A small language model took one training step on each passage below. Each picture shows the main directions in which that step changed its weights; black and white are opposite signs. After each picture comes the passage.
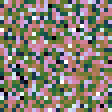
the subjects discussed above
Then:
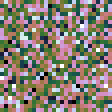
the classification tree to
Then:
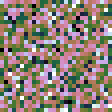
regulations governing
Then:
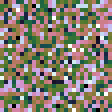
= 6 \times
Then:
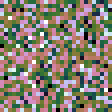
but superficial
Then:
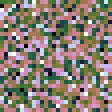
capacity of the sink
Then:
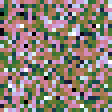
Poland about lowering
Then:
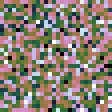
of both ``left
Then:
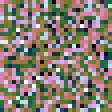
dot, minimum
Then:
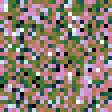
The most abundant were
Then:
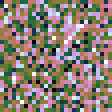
NN model corresponding to
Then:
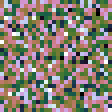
is based on the number
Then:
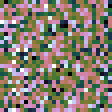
preemption of an
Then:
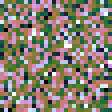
travelogues among
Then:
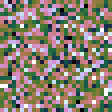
can be extracted via
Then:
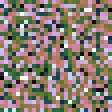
which is almost six
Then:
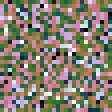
black dashed line also
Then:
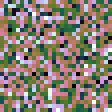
sphere, the potential
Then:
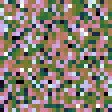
was conducted for the parameters
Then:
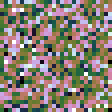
viscosity and the
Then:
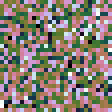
and the human community
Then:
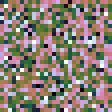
section. For this we
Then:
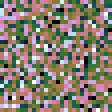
allows us to identify many
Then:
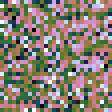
interests There are no
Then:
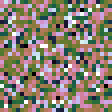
language model is used to
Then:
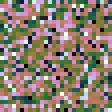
attacker can generate
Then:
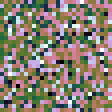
disease. All recordings
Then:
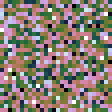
or very bad performance
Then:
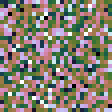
emission. Within the
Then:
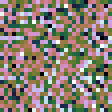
laminates made
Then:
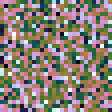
diagrams shown in Figure
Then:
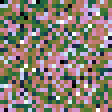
were examined by the
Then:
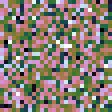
example you gave with
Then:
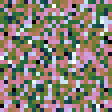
cone in momentum
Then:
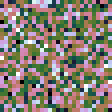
interest with respect to the
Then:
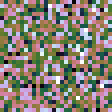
the decomposed
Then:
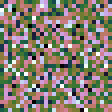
situation from a
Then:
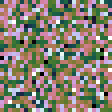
advancements in optical
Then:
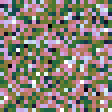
obstruct the implementation
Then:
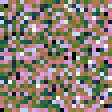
section “Sampling
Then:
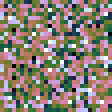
or "not to get
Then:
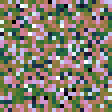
two fronts.
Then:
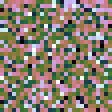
scale $T^*$
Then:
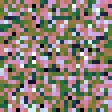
and umbilical
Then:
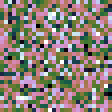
to cheat.
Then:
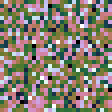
the model gives a good
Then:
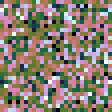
modeling framework allows
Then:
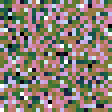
also found that even for
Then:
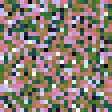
most suited in this
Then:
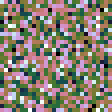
job seeking
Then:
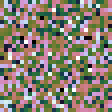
is observed. A possible
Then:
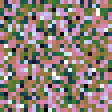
is complete. The important
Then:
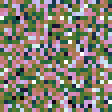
the correctness of
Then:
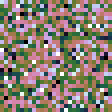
fewer nodes to
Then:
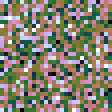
for them and they
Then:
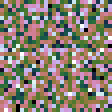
the molecule in the
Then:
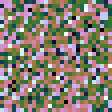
but again rises
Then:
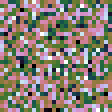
application (WA)
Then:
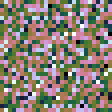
the virtual
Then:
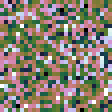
can be increased into
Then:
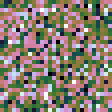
have arisen and
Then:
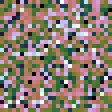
geographic spatial and
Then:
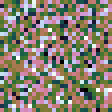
product life cycle.
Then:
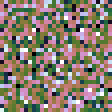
safety. There is a
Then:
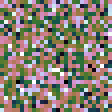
monthly maximum
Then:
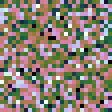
On measures for
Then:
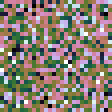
programming course
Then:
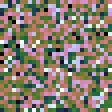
lower bounds for
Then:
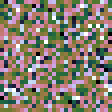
= xe^x
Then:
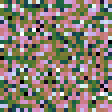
very small twist
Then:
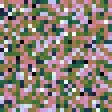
gap character}), let
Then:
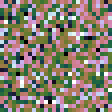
to test whether players
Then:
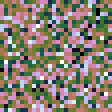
and excluded loss
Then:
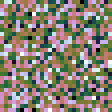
1 and Year 2
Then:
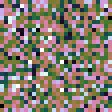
developed first. It was
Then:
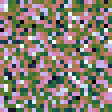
The validity of this
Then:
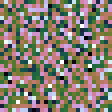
the less significant features.
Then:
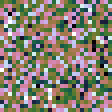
boundary conditions in the
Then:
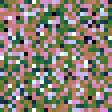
good in agreement with obtained
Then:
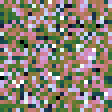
demonstrate leadership
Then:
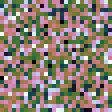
present study, the length
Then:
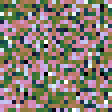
Vranken uses
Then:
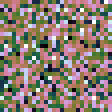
calculation is in a good
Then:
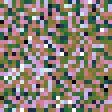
the outer part of
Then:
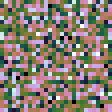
the athermal transition
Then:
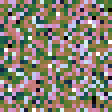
didactics in
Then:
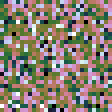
momentum and velocity pointing
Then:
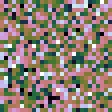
been used previously to
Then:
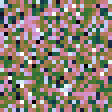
recognition performance.
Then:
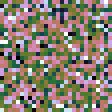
present for more than 6
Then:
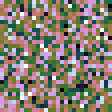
weeks, including
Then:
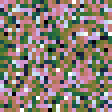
difference of the NC
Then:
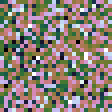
spatial part of a
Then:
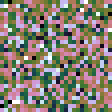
both Tiffany
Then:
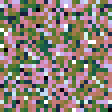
on economic performance and
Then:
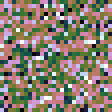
L.), common
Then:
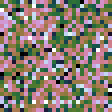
relative distance, and relative
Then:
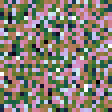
to the minus sign
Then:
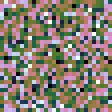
continue working
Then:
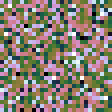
in several papers
